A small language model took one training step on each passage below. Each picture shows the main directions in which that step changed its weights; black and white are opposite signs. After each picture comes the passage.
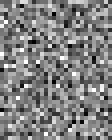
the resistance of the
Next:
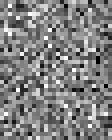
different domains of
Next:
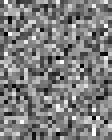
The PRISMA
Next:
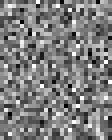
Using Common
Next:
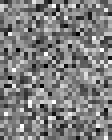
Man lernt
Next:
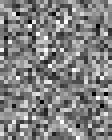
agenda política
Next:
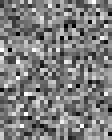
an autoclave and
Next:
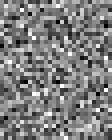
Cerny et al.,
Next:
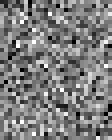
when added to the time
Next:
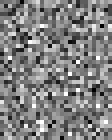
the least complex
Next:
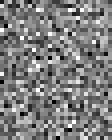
the Parliament states
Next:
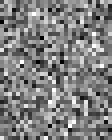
of concept for the
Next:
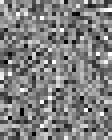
primary α
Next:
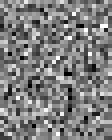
terms, which are
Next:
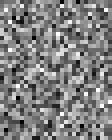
and technological means will
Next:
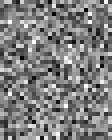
from above were
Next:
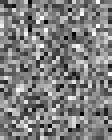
deepening the
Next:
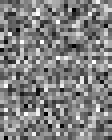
избрать при
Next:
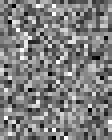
the thematic areas,
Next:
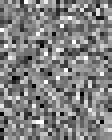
greater than 5
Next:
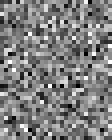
models associated with
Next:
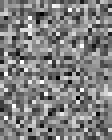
to identifying them on
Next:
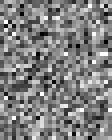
This term enables
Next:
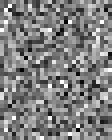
Instruction on
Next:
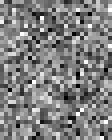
monitor of this project is
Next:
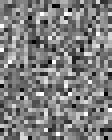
of the most interesting
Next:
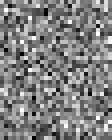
the p -value is
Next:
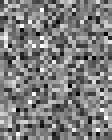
ahogyan a
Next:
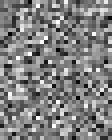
A. Nonlinear
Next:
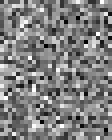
and horizontal
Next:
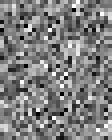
Assurer la
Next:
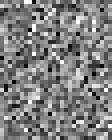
are cherished as
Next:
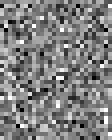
Abstract: The
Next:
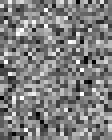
de las redes
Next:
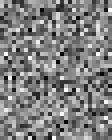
patients with RA
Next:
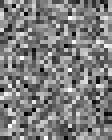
que pesquisas
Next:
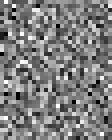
soil structures"
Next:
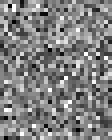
ve dinî
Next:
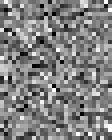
IoT Devices
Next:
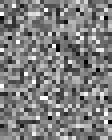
was investigated.
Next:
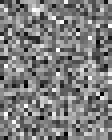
Science and Technology
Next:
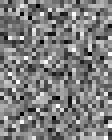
: The inventory
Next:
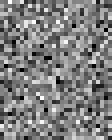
is in Western
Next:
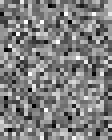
with respiratory
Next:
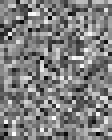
the study and to obtain
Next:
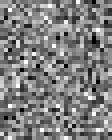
facilities [16,
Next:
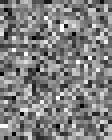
decreased after
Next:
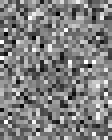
with the Department
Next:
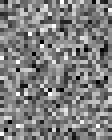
algum tempo.
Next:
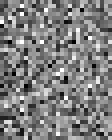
failures; 4.
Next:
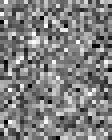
of Y2. The project
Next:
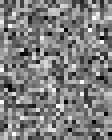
for data collection,
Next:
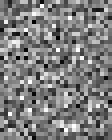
both TSN and
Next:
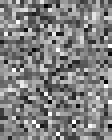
out, such as the
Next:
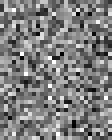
In this study, we develop
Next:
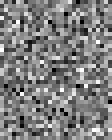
in the foreign
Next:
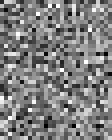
de las preguntas
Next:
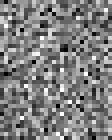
ОСКН и
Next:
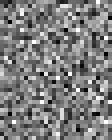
how individual topics are
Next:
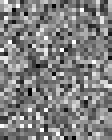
Research Area)
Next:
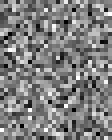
darsda individual,
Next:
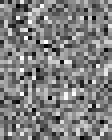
information that is considered
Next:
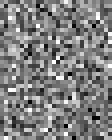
about the diversity,
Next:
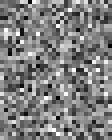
la inversión,
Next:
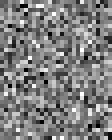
des offrandes,
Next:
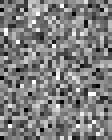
methodology are provided.
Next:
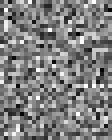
a disruption in
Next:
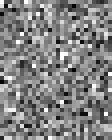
indiscutable de
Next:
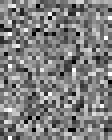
reason the A'
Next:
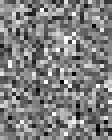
not clear then the
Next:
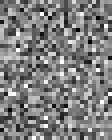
an important role in the
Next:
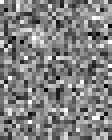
English can be based
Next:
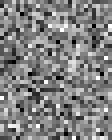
with Rubber: How
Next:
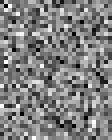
promotor del
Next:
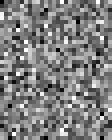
that nonchemical
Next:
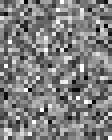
Urbaine de
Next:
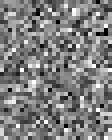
инсон ва
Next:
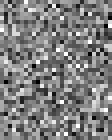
The Exhaustive
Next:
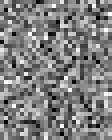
dışardan ve
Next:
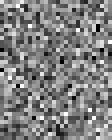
a participar da
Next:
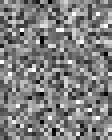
*Ви чули
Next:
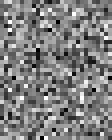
травму на
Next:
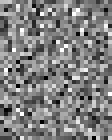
може да
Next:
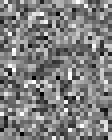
with previous *in
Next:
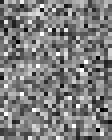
use of technology in
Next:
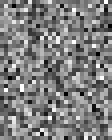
this survey will only
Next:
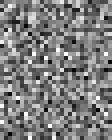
follows: 1.
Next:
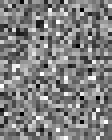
roughly located between
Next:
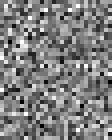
performances and producing
